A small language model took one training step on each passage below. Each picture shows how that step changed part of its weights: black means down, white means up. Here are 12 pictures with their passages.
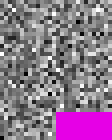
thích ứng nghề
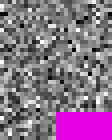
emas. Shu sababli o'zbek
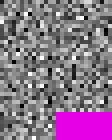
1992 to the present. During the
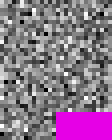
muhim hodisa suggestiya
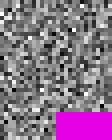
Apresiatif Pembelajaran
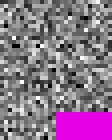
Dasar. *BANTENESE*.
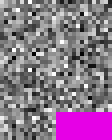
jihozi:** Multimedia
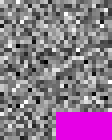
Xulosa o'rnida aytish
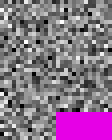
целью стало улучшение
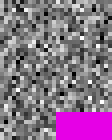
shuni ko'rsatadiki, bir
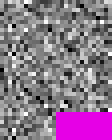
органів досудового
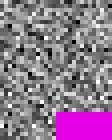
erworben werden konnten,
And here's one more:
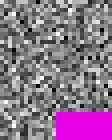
tushunchalar, geometrik
